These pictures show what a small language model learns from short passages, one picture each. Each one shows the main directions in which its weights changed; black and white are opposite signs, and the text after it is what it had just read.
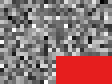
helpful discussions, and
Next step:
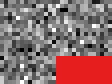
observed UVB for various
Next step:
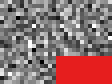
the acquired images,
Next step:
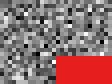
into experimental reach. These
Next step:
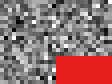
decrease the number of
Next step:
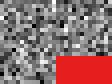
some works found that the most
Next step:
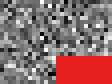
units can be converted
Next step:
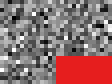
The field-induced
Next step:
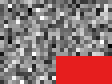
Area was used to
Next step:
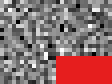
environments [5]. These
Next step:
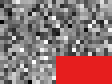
of EID#2
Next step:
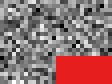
in forging strong relations
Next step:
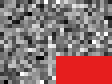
there is a tendency
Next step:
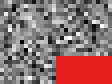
entropy production is a Gaussian
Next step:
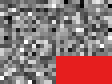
Government should give
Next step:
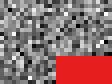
model (MSSM)
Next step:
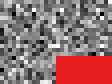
tool and performed qualitative
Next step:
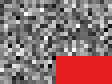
actually used in the run
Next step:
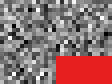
cybersecurity strength by
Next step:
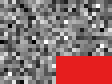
the situation of a single
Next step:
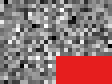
power affects economic production,
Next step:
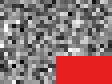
to new polarimetric
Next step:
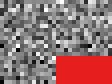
the addition of lupin
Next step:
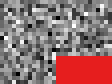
and plots (Figure
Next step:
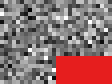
the reconstruction of
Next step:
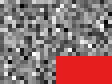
a member of an
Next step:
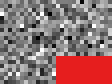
unfolding within
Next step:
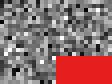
site available in the
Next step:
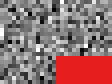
another part is probably due
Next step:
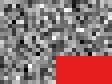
Section \ref{model}.
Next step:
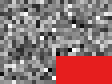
online “Resource
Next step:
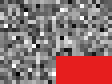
the amount of mathematical
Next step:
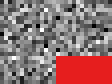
proposed by Brennan
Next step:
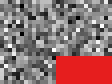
a particular field of activity,
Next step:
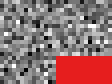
softly pubescent
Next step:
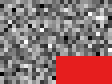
useful to have the possibility
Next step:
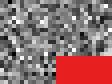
localization, which are
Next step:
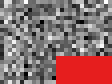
by tlc and
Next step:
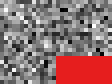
These bunches are
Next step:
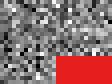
of electricity is provided.
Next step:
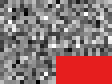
family, however, no
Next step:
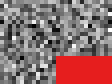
of surface, the high density
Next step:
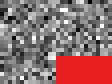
various applications, such as
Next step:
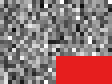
space of fields over a chosen
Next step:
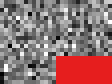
accuracy of our implementation to theoretical
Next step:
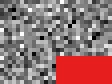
in Reference [35].
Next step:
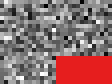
the introduction, individual and
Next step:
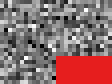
angular and radial
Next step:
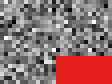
we show phase diagrams for
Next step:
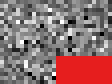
we now consider TREC
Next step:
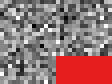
products, dominated by
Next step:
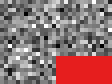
configurations affect the distribution
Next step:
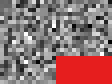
diverse ways of
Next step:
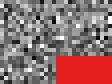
dynamics of the central part of
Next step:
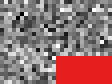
corresponding probabilities rapidly
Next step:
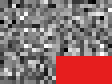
coherence time. We
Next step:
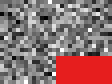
Karthick ,
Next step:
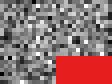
chemical evolution and can be
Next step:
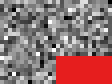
There the focus had to be
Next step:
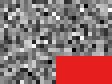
the Fresnel ratio
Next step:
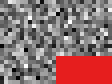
we recreate the same
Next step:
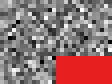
alternating intensity of the
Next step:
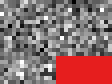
So these $l$
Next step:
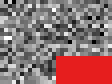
superconducting properties in strongly
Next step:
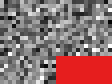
for both criteria, and
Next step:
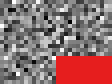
higher). Such a
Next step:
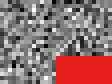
validate the efficacy
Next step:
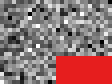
Frequency Percent
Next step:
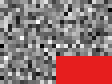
understand a problem and make final
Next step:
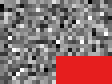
Abstract The history
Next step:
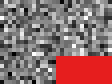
to fundamental problems with the
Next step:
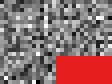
key operational choices,
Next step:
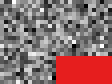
upper). For the parameters used
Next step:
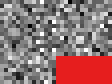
lines of interest is not the
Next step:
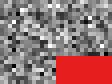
few tens of MeV.
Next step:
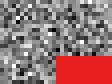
12 hours. The results
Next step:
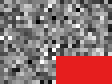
special cases of the general
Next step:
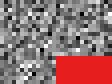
TQ approach was developed in
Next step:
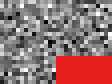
identity. We can
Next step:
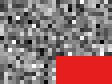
considering cost also for
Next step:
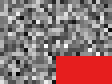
large extra dimensions, the
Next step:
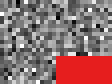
time window $T$.
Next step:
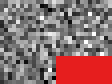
interfaces, - established
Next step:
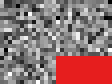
and contains heavy metals
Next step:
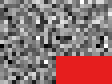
as localized, continuous,
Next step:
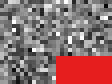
between bilateral mean
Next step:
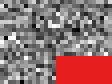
Char, *J.
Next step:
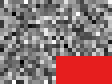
and description of a
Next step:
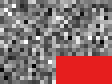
to respond to flood
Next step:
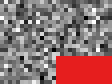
{author} {\bibinfo
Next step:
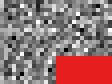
is reduced. This is consistent
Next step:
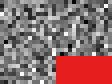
there is the enough distance
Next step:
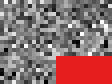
structures solved by any experiment
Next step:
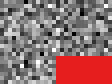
to combination of low mass and
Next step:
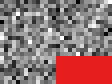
were E. Merck
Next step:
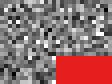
also suggested that the
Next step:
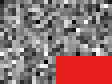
measures, which could later be
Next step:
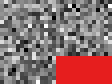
intellectual property
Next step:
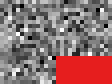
a critical role during the
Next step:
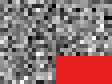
The manuscript was
